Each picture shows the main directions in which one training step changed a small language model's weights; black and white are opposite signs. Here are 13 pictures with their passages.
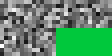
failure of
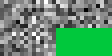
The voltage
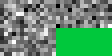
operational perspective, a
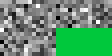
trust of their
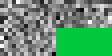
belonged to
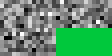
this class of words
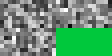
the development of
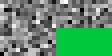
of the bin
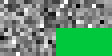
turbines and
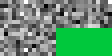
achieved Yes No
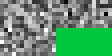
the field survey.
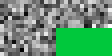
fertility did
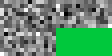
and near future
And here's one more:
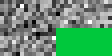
(high solar
